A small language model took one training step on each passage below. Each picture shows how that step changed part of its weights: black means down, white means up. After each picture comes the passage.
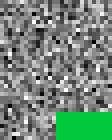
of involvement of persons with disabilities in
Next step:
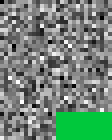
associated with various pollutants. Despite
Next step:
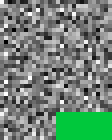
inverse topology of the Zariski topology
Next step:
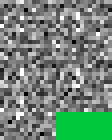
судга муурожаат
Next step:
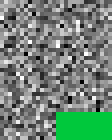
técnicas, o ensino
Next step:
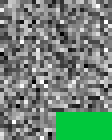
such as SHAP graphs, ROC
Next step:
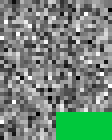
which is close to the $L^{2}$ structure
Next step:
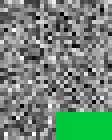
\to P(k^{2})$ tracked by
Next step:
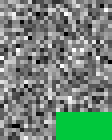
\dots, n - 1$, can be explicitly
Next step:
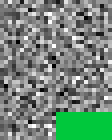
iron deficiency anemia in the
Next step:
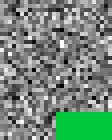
is found in the organization of learning.
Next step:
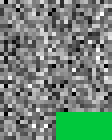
for data processing, data security and data distribution in
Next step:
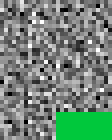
computing the new blocks. In the case when
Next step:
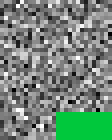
: X \rightarrow Y$ be a factor map, so
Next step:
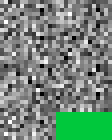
laquelle repose le contrôle de
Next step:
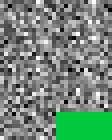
to manifolds in $\cal L$ thus
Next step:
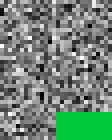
services, an attacker can access any publicly
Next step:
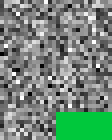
claim follows from Blumenthal's
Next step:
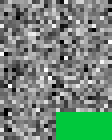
for participants with average levels of cognitive
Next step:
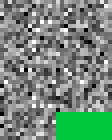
referring to the number of wounded
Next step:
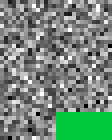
reaction was studied in three different temperatures and
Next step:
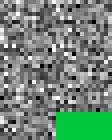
у ґрунті сходи
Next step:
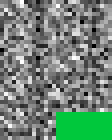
n}{n} \right).\notag
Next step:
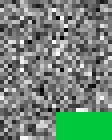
respectively, and $\rho(T)>\sqrt
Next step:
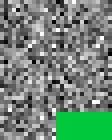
Collected from Real-time CMS
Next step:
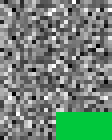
va ilmiy natijalar,
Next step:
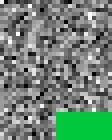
bor ma’lumot beradi.
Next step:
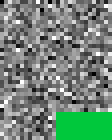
Substances and Disease Registry
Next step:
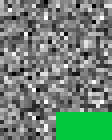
sampah plastik yang mendominasi
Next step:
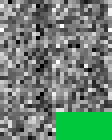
mustaqil izlanuvchisi
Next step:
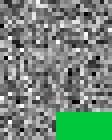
site there was a slight bend in the
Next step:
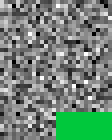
Bahouddin) menga ish
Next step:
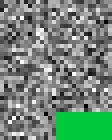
traffic areas + green spaces Type of
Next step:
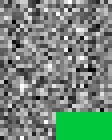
objectifs de l'étude, les
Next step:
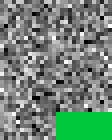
crises asmáticas,
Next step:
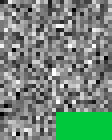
qualified and skilled healthcare providers are
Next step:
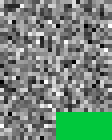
hand, note that all the criteria on the
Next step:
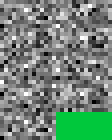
to'g'ri bilsa,
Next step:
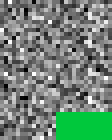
of various behavioural factors in the decision making
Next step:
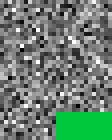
(Table III). TABLE II
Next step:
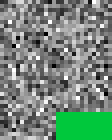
varieties such as functional requirements of product,
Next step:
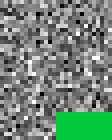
problem reduces to recovering 13 parameters instead
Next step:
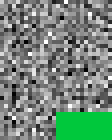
it is worth noting that the combination of high
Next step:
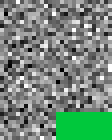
its potential for long-term symptom
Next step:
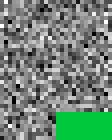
(R2) baseando sua decisão de
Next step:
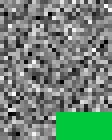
di Ateneo. Il costo
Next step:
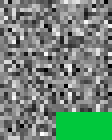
one vector. With this two sector model
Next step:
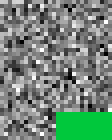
$\delta$ an arbitrarily small positive number.
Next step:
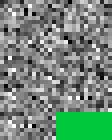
when they said that prediction of future
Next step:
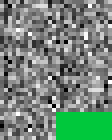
one result of that stress. Cosmetics have
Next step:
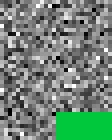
R : Resources Su : Supervision
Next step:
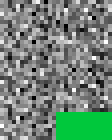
joylari uchun eng zarur va
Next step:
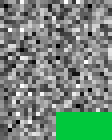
ear discharge ranged from less than 1
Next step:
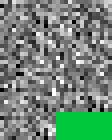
Alexander E. Litvak, \\
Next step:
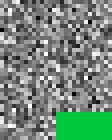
in het midden, het frontispies
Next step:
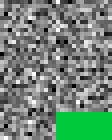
a strong odor. Coconut shell
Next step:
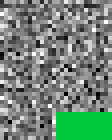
been a growing inclination towards minimally
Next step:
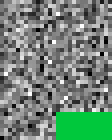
timely attendance by learners and
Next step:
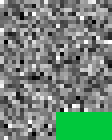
(blue arrow). Figure 2: Intra
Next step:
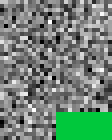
of the potential uses of the technologies developed
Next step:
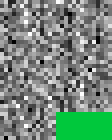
o impresiones que de cualquier
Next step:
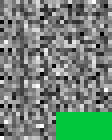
последнюю редакцию
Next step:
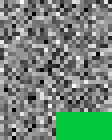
and applying at least one of the changes made during
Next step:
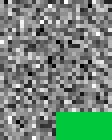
ICH guidelines with respect to specificity,
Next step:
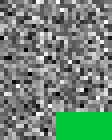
with $i=0$, to establish
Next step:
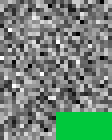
$N=50$ the agreement is up to
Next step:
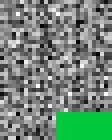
мельницы необходимо
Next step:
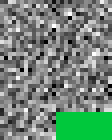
in the respect of the surrounding environment.
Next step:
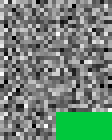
por alto: la incidencia de las
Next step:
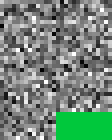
cover $\overline{M}$ of a compact
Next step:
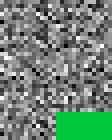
zangori, yashillar esa
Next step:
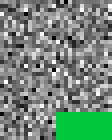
& Whitney bearing considered for
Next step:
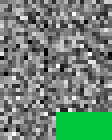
А.О., Сабиров Г.С.
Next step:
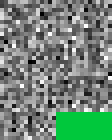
plating solution is 1/100, which is also the
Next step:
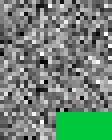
EEG sinyali 5 frekans
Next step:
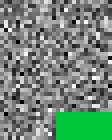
208 bewährte sich als
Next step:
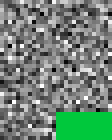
water extracts (40°C).
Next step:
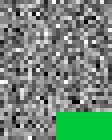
site is the topos of functors from
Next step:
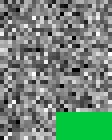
Color (L, a and b) in the
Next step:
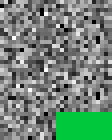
sequer, hierarquia diante dos
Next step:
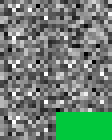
DHARA DILIPSINH
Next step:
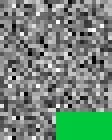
we consider the use of H-GenEO within
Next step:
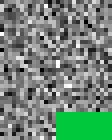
evolve. Over the years, variety of
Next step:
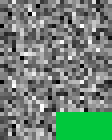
methods, which transform unsteady time domain problems into
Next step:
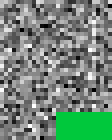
the Drinfel'd double is natural
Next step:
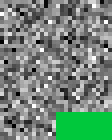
this question in the affirmative for
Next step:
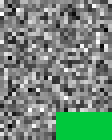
$\beta<\omega_1$ to any
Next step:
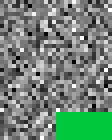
T.~Chou}, {\em Efficient
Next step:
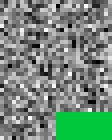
highly underactuated structure with 3 motors
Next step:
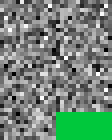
The predominance of malaria in the
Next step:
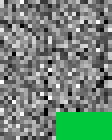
46]. Підкреслюється
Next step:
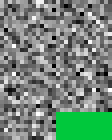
shrinking (we refer to
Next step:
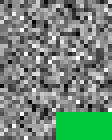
$T'$ must be an odd cycle. Let
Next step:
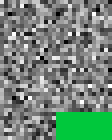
to broaden as seen in Figure 3.
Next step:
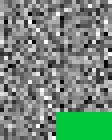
defined as one of the aspects that reflects
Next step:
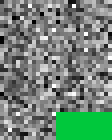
if $B=\mu$. Otherwise
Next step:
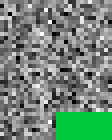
Mohammed Ali1, Ameen
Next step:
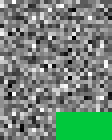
we use the graded mesh $t_k =
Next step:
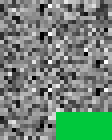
имеет серьезного
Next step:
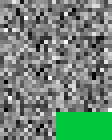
Espíritu* (Certeza,
